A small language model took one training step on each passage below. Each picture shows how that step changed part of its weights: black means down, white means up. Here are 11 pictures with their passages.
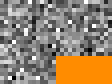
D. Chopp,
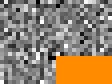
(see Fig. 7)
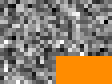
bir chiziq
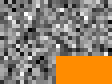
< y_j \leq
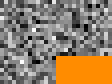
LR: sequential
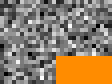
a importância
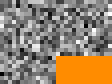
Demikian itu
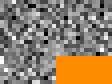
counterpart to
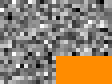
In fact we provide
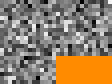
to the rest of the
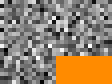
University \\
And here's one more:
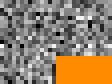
% s axis
